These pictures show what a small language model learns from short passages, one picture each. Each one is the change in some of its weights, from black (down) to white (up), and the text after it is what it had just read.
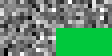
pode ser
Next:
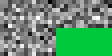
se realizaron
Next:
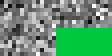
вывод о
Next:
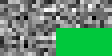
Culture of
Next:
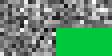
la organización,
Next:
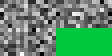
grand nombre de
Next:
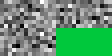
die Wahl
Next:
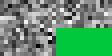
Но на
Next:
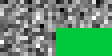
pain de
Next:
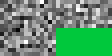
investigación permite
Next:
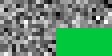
the activities
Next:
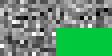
ay maging
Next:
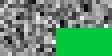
in Research
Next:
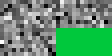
В статье
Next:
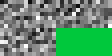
plants in the
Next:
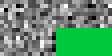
that have
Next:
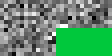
um papel
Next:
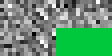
норм и
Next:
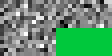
estabilidade de
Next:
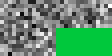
a produção
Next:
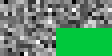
O luto
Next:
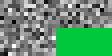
% so bile
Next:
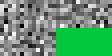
which is
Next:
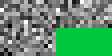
contenendo al
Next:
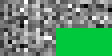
la información,
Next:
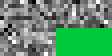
através de
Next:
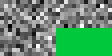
acordo com
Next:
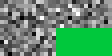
se questiona
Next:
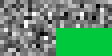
ver estas dos
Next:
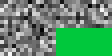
de programas
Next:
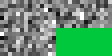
vió el
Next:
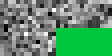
tubos de
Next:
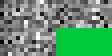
entender la
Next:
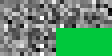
¿Y en
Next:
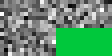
dans celui
